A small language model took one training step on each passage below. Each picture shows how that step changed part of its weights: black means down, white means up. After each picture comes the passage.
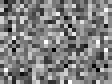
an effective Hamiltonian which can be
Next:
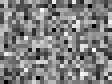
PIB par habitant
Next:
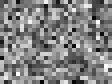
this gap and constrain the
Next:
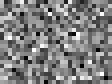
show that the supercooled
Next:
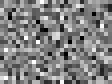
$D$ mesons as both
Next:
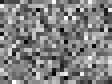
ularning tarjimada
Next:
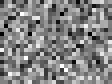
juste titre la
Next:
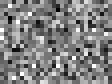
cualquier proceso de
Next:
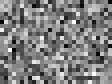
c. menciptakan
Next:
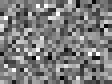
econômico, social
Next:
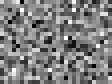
first oscillation of
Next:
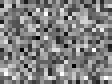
the signal pulse for a given
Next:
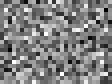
order to allow the variation of
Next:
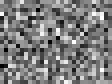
from Step 1,
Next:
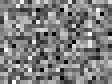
fault locations, which will
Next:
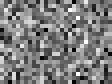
the formation of surface states in this
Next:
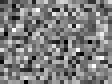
yaxshi tarbiya
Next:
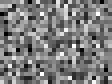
for more than half a
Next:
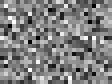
\caption{Evolution of
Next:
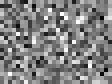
at least one principal
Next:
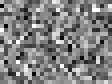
from the Fe-plane
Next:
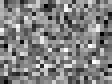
Gambar 4. Model
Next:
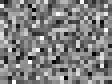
con vos y [Code
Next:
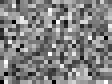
greater than the vacuum
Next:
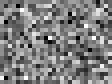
settings. Section 4
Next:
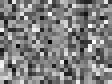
would perhaps expect
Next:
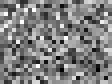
lensed EROs
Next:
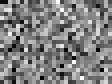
satellite velocity
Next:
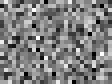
os preceitos do
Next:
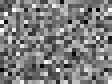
orbital period. Lower
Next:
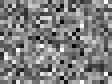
пам'ять –
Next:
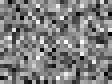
metode penelitian ini
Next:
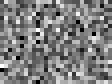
have obtained correctly the
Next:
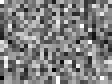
daño que provoca
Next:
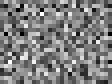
Let us rescale the
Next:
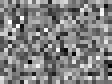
существенен, а при
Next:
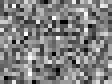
cosmological observation bounds
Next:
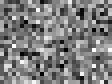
каждом жилом
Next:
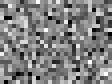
di Desa Amun
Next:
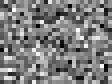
author thanks Prof. Yin
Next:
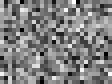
(2022). Combination of
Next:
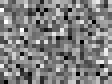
$\varepsilon$ distribution of solar
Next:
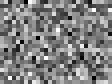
form of the Riemann
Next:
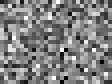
do pesquisador Almeida
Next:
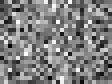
was recalculated with new
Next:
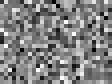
waves, particularly in
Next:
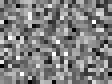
Over long periods of
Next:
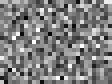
axial positions. In this
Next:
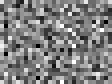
fields $(\overline{{\bf
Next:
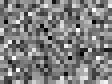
that the TSSA is
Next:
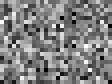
the vacuum state, and
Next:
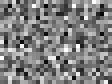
є редакційне
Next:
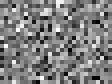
tinha que picar
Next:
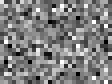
در مورد
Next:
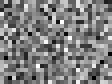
with disease. J
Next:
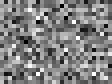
⁷ Уша
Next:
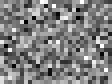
processus social et politique
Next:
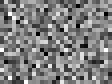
there is a greater interest
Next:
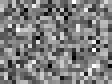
в структуре
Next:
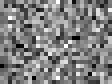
Educación Primaria y del
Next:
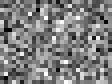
hingga 1,5
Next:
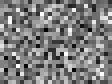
magnitude of THz field
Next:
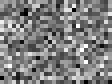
собеседника как
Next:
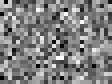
de desejo e um ser
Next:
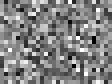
certain requirements must be
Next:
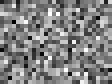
a lower computational cost than
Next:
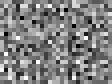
\per \end{align}
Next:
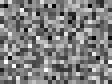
We then presented an example problem of
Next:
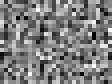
en investigación debe estar
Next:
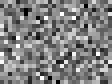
орқали уларнинг
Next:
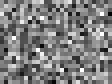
with $\Theta_{\nu}$
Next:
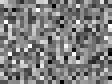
S., Kelly,
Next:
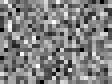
and structure functions. Comparison
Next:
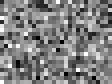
que o massacre não
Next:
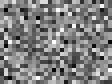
ва келажаги
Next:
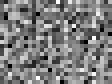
propugnada por la
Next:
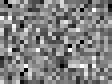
fundamentada nas bases
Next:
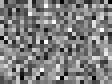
where $j=0$ for
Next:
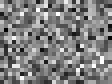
output optical train,
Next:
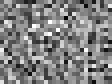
the rms amplitude of
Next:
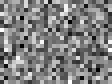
UzMU journal
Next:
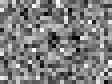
вуза, а также
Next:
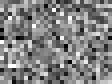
More concerning is the
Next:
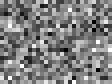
Он отражает
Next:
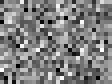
low frequency dielectric response
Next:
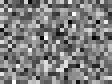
angle $\theta_e$.
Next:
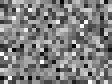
spin-down (ground)
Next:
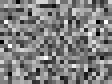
support, and the regulation
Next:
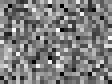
oshiradi. Shu bilan
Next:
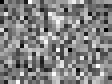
pengembangan alat
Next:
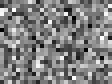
va tafakkurning
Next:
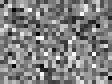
\lim_{z \to
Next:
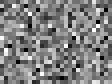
masse. Ils
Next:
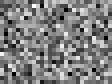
We plot the relative motion
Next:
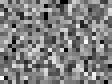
fingers. At
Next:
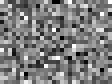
3 kako kako
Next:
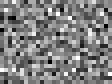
(FE) or finite difference
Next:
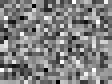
\neq j$. In other
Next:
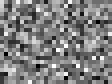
is az állam marad
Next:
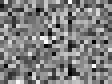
o Grande Canal
